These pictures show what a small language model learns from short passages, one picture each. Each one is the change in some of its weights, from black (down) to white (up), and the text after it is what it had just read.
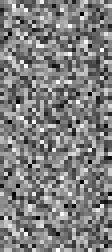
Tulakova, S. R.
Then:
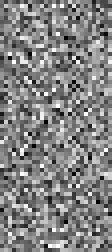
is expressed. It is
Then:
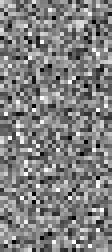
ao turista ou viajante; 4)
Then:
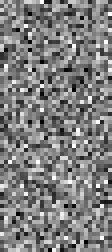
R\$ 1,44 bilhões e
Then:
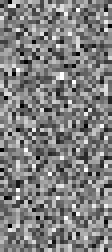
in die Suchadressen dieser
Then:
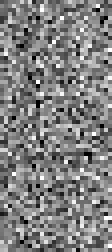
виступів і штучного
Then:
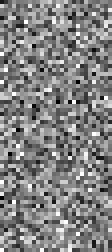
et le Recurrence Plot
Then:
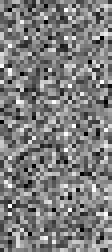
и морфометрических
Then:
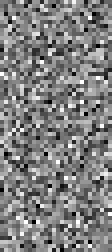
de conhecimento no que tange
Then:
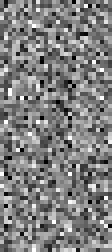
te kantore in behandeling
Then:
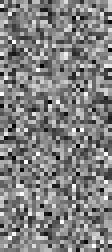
de méthodes numérisées de
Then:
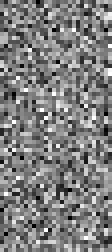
mamlakatlarda bugungi
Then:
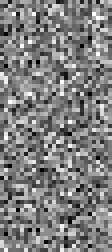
concepto relativo que ha ido
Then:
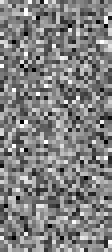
had torpid evolution.
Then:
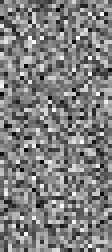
su propio aprendizaje.
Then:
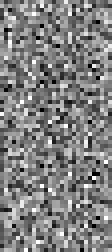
pessoas é construída a
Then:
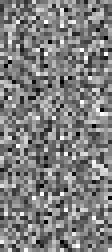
escala de Likert: -
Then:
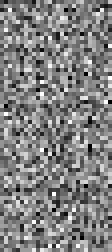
سوم قرار
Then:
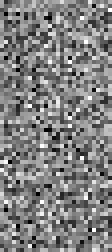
La politique d'établissement
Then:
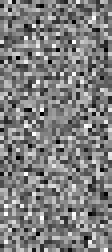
Mbps terbaru dan melakukan
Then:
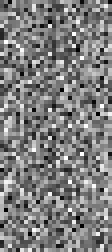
Синтаксик хатоларга
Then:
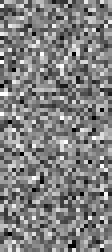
hapis olunan bir alan
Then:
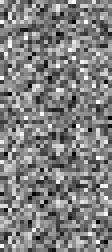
которой собранные данные
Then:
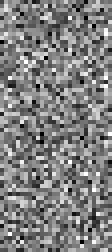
boshqalar – adabiy merosni
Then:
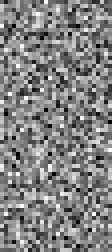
un codice univoco che
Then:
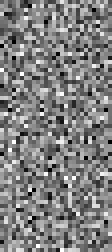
se acueste con ella,
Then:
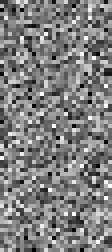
alunos se mostraram muito
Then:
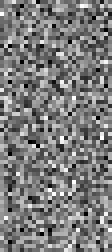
наблюдаются примеси
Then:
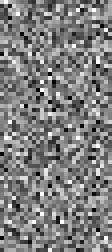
desde un campo de acción más
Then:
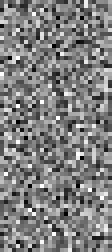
mumkin[2]: Regressiya
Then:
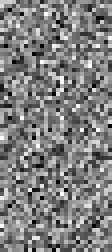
se regulan las enseñanzas
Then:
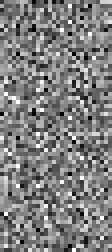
gehört werden können,
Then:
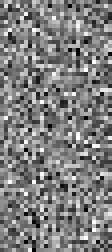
bo'yi bilan yoki bir oz
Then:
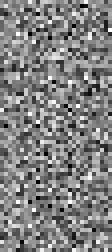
verlies te voorschijn
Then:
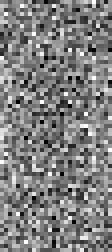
yo'nalishida kengayib
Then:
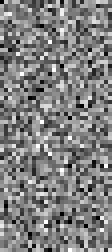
kundalik hayoti,
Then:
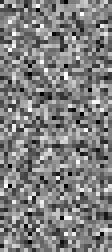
в фотосистеме II
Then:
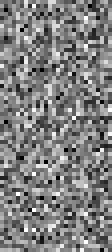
KEYWORDS Tergov
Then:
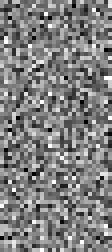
la pertinencia teórica y
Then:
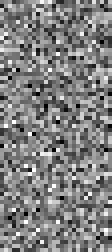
ml distillangan suv quyib
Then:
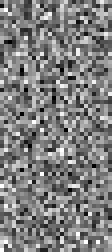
huquqlariga ma'lum
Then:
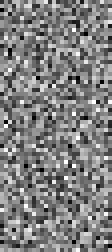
boshqaruv chora-tadbirlari
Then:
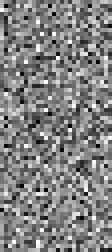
Kata Konkret adalah
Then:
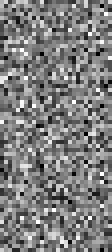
sifatida ishlaydi. Hech
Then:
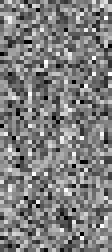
по правам человека,
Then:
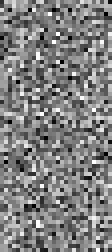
natijalar asosida xulosa
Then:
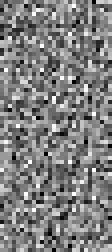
و پیشرفت
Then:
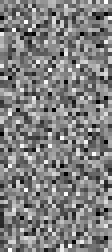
de Justiça no Recurso
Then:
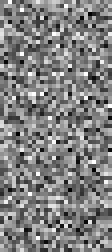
subit par l'Ifremer et que
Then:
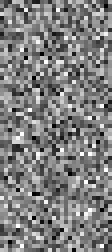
– Самарканд,
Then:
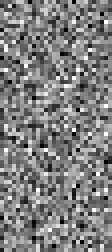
development of physical,
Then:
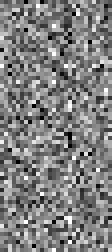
проектирования. -М.:
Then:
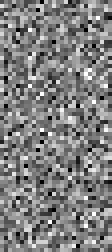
alimentando animais e cuidando
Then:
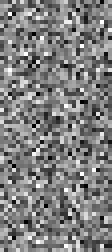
гарантиях деятельности
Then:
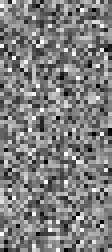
logros académicos y como una
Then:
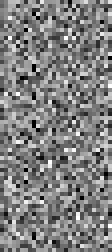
ЧОИДР – Чтения
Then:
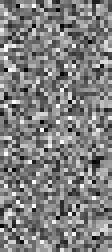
gran parte de Peñaflores
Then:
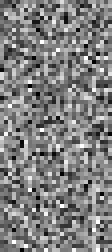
asoslangan prognoz modellarini ishlab
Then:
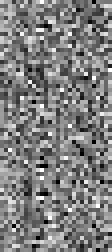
XII-XVI From
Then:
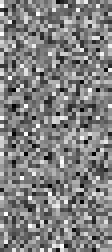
Arbre de décision : Quelle
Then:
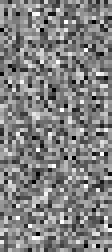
espaces de dialogue
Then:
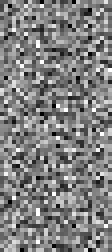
mata masyarakat dan menarik
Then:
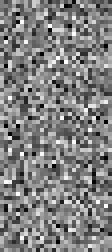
peuvent être fortement
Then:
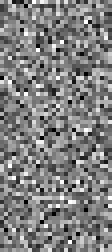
J. E., Cerqueira,
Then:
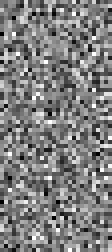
qilib aytganda,
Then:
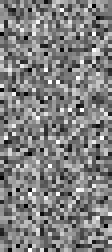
mientras que 4842 fueron
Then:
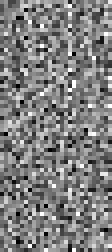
bo'lsa; v) O'zbekiston
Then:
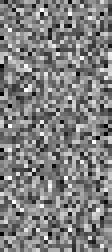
KUMAR, E. **Natural
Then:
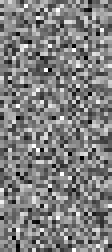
es la extensión de la
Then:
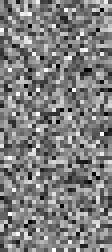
В.М. Категория
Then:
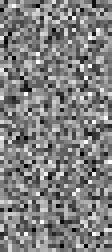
ricevute per regione. In
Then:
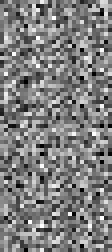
MEC/GAB nº
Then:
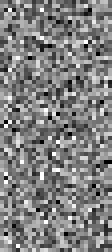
davlat boshqaruvining samaradorligini
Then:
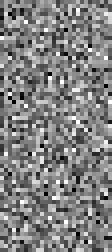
de pesquisa que busca
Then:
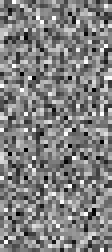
Masofaviy ta'lim uslubi
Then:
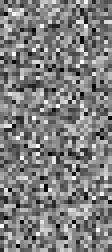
rückt oft erst beim
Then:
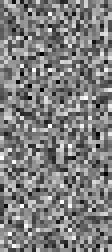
Biz bu haqda umumta'lim
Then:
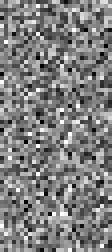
детей. Результаты
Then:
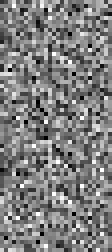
absorvida pelo subsistema
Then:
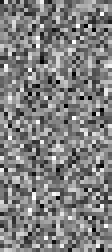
предreshена. При этом
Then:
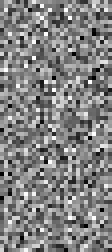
rolli o‘yinlar)
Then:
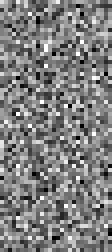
biri, Said Ahmad
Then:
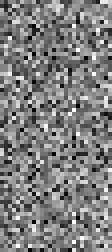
қаторда терговга
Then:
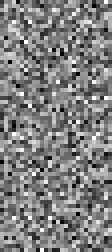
de estar al día con las leyes
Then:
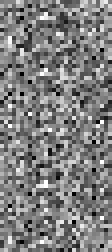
Культивують форми з
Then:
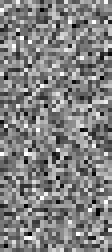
Sociedad*, vol. 13
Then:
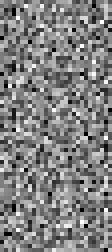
Lingkungan, STIKes
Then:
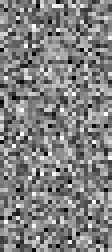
competenza dei Paesi
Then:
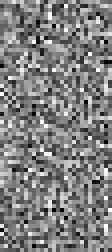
- matnlarni moslashdagi
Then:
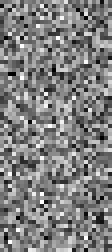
94 mensen ingevuld.
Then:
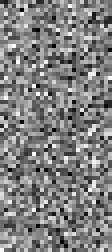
va raqamli iqtisodiyotni rivojlantirish
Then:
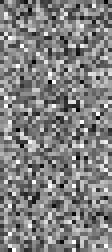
ўринлари, касбга
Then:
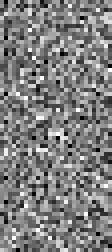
ce moment que l'histoire
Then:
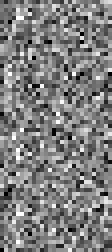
та послуг натомість
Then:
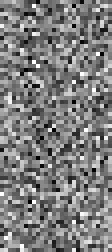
дамытуға ерекше
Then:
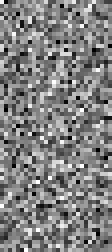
y se encuentra en todas las
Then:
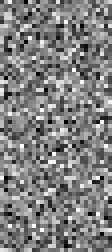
защите информации» и
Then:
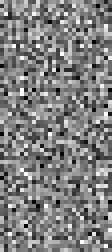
de la Información personas, procesos
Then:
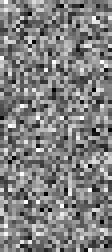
9h-17h devraient compter
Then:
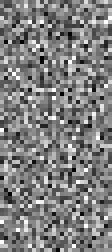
jarayonidagina aniqlanishi
